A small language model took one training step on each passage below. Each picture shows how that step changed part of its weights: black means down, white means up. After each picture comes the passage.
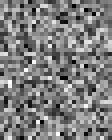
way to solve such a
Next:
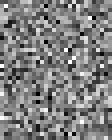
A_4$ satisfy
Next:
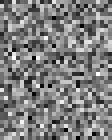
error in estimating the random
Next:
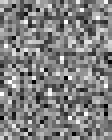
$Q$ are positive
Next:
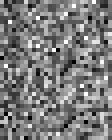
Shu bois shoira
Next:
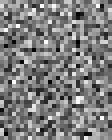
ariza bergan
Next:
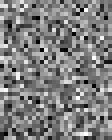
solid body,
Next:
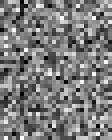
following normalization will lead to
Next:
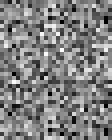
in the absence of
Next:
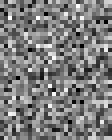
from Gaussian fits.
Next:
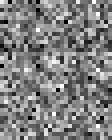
using $s = 1$
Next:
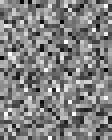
a novel concept introduced
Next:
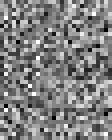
namely $A$,
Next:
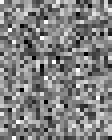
blue bronzes
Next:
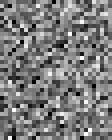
fails to satisfy the
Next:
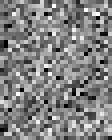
va boshqarish
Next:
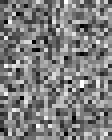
to stabilise,
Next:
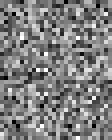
exploit the structure of
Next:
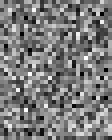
educational institutions and
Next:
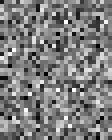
= F$ in our
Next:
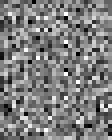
the only order parameter.
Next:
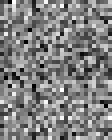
all bands below the
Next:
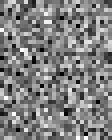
each element in the family may
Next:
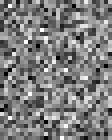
keng tarqalgan
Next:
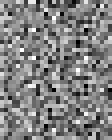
anar l'arc
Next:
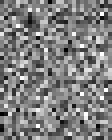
this method, we found that
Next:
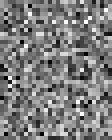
paid to gradient
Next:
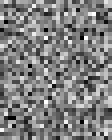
morphism of labelled graphs
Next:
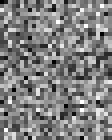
контекст, в
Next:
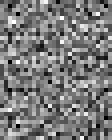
reconheçam o
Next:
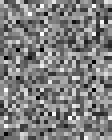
called the zero-dual.
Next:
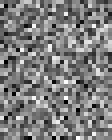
geometry of the space
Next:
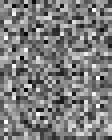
resulting basis functions are specific to
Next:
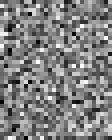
eye states, we
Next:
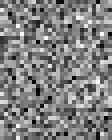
customer demand
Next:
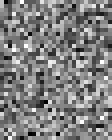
mode. At
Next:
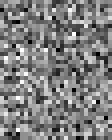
Время развития
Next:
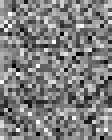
current density. The electric
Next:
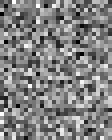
affine open patches
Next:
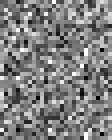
on local features
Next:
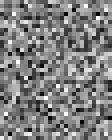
with reference certain node,
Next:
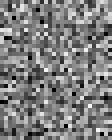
the sensitivity used is
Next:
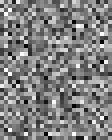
we observed runtimes generally
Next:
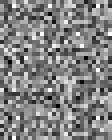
particular growth or
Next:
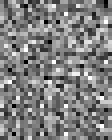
$\nabla u(\bm
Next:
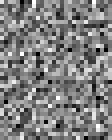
se ve limitada en
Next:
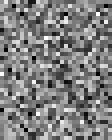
this would result in a larger
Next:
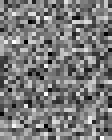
negative sign problem. The
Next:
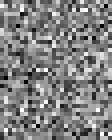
explored the spatial distribution
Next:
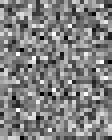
área de
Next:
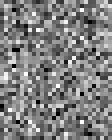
along $\ddd$. Then
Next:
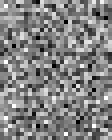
the corresponding phase-field
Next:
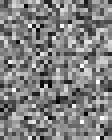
Calc means the
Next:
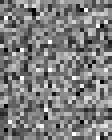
between the various production
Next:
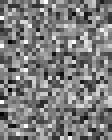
10 Kotler,
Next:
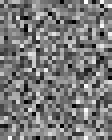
limitaciones de este
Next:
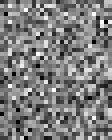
the expanding part.}
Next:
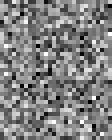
LSQR to
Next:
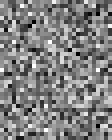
of environment.
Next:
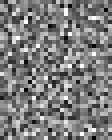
as a function of the
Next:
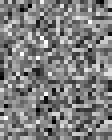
large-deviation rate
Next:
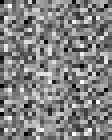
is finitely generated, then
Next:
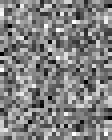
an interfering charge
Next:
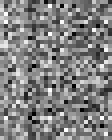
assumed \logn\
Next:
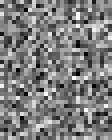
se acredita una
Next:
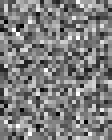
bound inside neutron
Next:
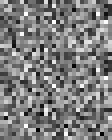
of the Lorentz
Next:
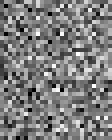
continuous optimization and its associated
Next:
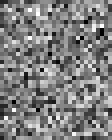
modestly, just
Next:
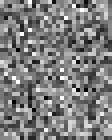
of {\em generating
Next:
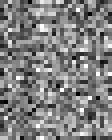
в кровь,
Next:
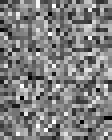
identical for all
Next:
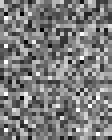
to radial distance from the
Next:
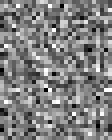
well-known, or
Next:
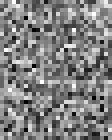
\right) \varpi
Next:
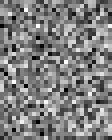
the training phase. To
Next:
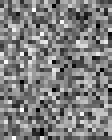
o tratadas con
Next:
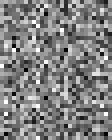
and $m$ is
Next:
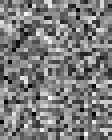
these mechanisms involve
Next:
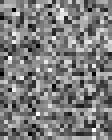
more details, see
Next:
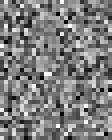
flat bosonic
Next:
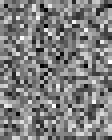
geralmente realizado
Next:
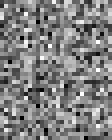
nyata dari
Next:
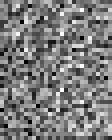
system a multitude of
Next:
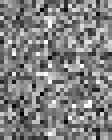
that contains all finitely generated
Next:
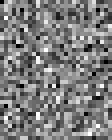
likely mechanism being
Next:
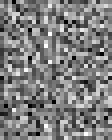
tested it against
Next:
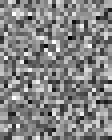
of the difference (8)
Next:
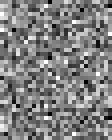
offered definitions
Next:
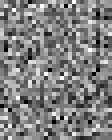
three-qubit gates
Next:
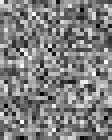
coloured line
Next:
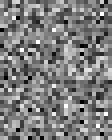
paper, we also start
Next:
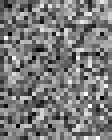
na negação do
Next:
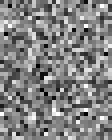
actualmente en The
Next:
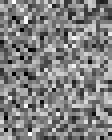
with frequencies in the
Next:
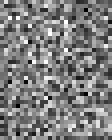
inflexão no
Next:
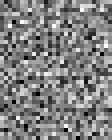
the network. Two
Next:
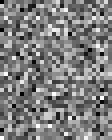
now on, we will assume
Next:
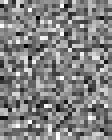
measurements[20] demonstrated
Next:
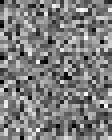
a Finsler metric with
